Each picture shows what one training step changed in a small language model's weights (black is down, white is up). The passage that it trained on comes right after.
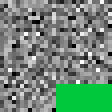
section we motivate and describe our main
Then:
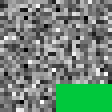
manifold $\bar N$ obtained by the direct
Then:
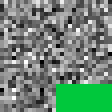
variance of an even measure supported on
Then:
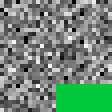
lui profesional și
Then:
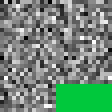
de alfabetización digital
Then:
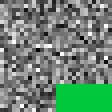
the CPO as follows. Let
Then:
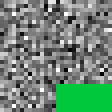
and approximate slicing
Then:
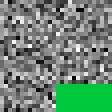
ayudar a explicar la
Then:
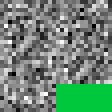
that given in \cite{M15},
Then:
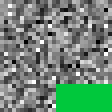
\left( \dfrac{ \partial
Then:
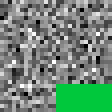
educação continuada pelos
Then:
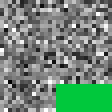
RO'YXATI 1.
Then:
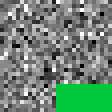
$15s$. Since we only
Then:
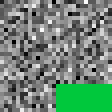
is a consequence of Addendum
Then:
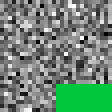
Chunki o'quvchilar
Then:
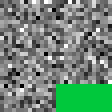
development of differential geometry, it
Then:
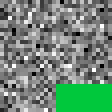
ушбу йилда
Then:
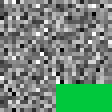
Computational Mathematics},
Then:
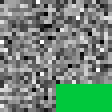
o motores maior consumo
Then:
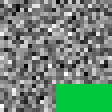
be self-dual.%
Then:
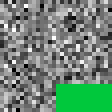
In what follows, by a
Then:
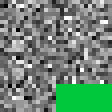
algebra structure on $A$ induces
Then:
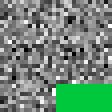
применение в боевых
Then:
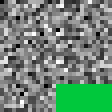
not. We have not given in
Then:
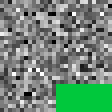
la propuesta de una
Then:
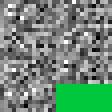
\F^{k \times k}$ be
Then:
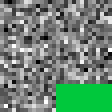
al libro, complementa el
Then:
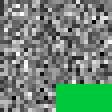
a finite group $G$ acting on
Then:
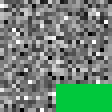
Art. 107 und Art.
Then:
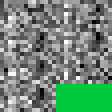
\maketitle \begin{abstract} For
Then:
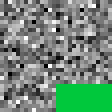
This simplifying assumption is not
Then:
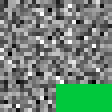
ranglaridagi farq inson
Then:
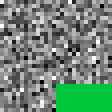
madaniy saviyasiga
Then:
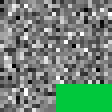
we change the equation $ (E)
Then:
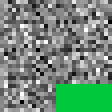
G/H_i$ be the natural
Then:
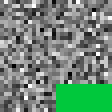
central charge of $V$ is
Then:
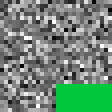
un importante productor de maíz
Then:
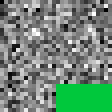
can be 1, and in this case
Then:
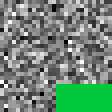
functional could be regarded as
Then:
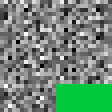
переслідує законну
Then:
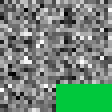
الاساسي، مجلة
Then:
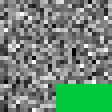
Multidisciplinar em
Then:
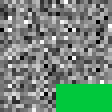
на решение конкретных
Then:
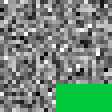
of geometrical realizations of its
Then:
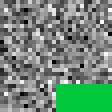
Uning asosiy g`oyasi
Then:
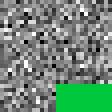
$-forms on $N_{\bf
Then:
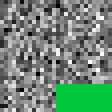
maxal ovqatlanib
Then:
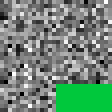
peserta didik,
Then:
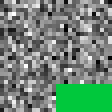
with respect to $\ccF$,
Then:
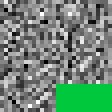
análise das propostas de
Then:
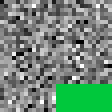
is a linear constant coefficient ordinary
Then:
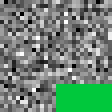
( without derivatives)
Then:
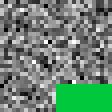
as two separate fluids
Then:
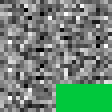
\end{equation} where \[
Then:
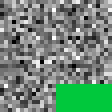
The genuine geometric content of
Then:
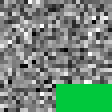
a $C^{1,\alpha}$ function
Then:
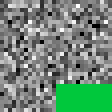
from the point of view of
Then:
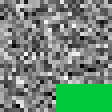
term, which shows the asymptotic
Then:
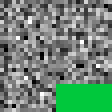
yagona tizimini
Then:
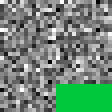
of phase field type models. In
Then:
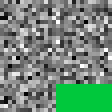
uma autorreflexão ética sobre
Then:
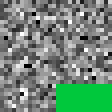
los obstáculos de la
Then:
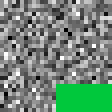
serão apresentados no decurso
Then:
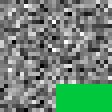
\endalign$$ and hence applying Lemma
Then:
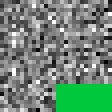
an \emph{irrational $\mu$}
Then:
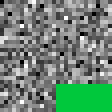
By uniqueness of holomorphic
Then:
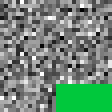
generally observed with higher
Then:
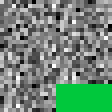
ve Liderlik Türlerinin
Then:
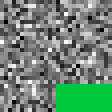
and $\bar\partial\rho$, and
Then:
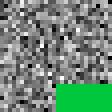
important property of decreasing the initial
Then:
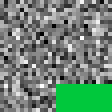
boshlaydi. Xulosa
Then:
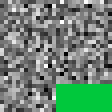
arame eletrificado e
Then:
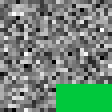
to Bóg obdarzył
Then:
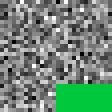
valiosas no sentido de
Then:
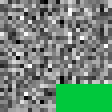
in the form $$ (g\ast
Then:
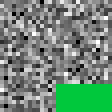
the last inequality. The other conditions are
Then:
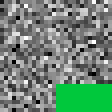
we will be performing. First,
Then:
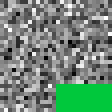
the Peano kernel leads
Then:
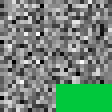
We use these components in our main algorithm
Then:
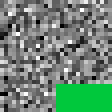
here. \step
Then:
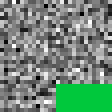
muestran los contajes
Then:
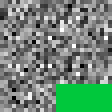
adicionais, computando os
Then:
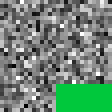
normal approximation for these estimators in large
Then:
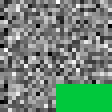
talabalar charchagan
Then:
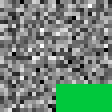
is the reference temperature, which
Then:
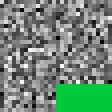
calculus of variations theory in the
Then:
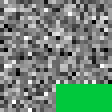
aardig. Dit alles
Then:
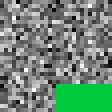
is the $Schur$
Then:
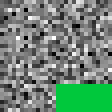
porque ya no se utilizan casos
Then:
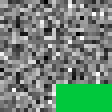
Gläubiger sein.
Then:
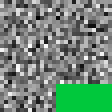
kutubxonasi. 3.
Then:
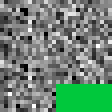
Implementasi sistem juga
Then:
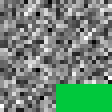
für Schulqualität und
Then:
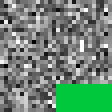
intilish lozim.
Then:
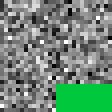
and $\hat{\boldsymbol{X}}$
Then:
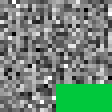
Alto Impacto e
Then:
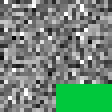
$R$ is analytic with
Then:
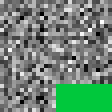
(from hereon called
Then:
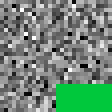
teorema anterior nos
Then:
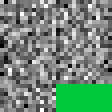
materialning mohiyati
